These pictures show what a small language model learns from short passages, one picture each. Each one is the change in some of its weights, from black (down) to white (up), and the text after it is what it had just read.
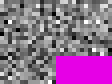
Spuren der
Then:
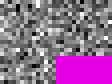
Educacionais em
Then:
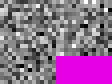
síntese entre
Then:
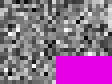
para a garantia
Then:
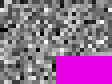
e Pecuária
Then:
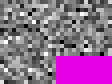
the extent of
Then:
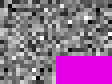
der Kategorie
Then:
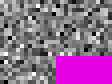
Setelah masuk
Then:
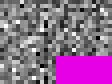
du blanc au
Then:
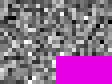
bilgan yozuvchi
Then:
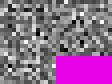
nuestra sociedad.
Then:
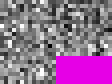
es necesario
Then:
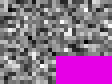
qabul qila
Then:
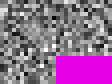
diseases of the
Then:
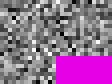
2- qismi
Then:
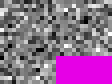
para preservação e
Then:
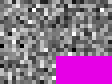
parle alors de
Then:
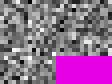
natură să
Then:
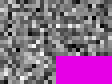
la población de
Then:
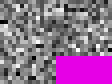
geodezik ishlar
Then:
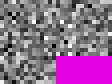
ante un proceso
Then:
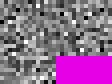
çok az
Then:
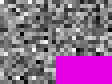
precisa cuáles
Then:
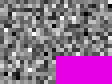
untuk mendapatkan
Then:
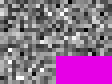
sont pas à leur
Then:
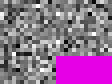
сада / Под
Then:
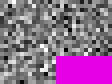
yo'li” variativ
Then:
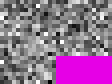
Унинг мазмуни
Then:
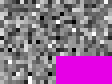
прим. Зам.
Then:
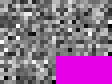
uchun nazariy asoslar
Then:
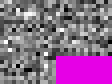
sigurnost –
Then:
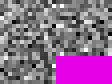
catatan atau
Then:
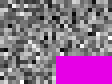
porque, diante de
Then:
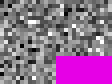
yang seimbang dengan
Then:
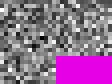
se văd pe
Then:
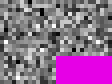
2 Poursuite
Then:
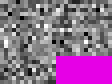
bien que relativement
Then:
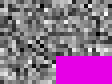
kirza etikcha
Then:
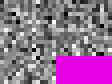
los prototipos en
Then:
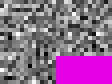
plinaria con
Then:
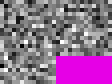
transversal. En
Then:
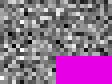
para o registro e
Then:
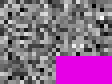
com potencial de
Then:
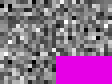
texnologiyalarning joriy
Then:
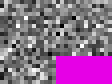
va fiziologiya
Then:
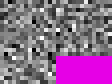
foi criado em
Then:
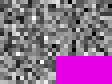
anarquía, tal
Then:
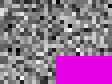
para el ahorro y
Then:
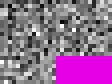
durante siglos
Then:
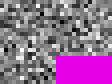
ham tarjima qilish
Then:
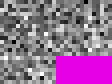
metodología que se
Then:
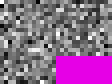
a audiência bem
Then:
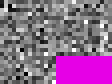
zeker geheel
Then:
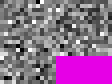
seu conceito e
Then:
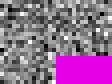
siglo XIX,
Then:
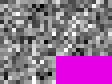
психологии в
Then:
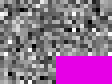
со стороны
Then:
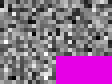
Os objetivos
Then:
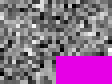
в США в
